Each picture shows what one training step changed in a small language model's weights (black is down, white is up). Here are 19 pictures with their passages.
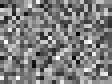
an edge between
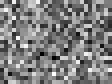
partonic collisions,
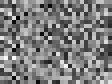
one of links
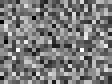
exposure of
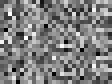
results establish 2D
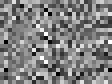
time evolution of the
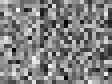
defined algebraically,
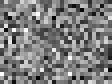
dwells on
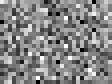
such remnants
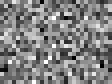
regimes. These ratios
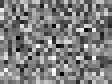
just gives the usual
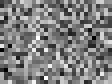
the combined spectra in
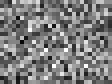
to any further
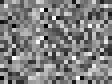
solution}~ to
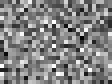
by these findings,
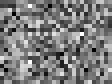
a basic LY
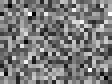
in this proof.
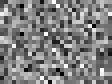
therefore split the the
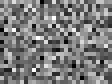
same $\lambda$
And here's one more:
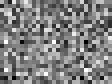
subcritical margin
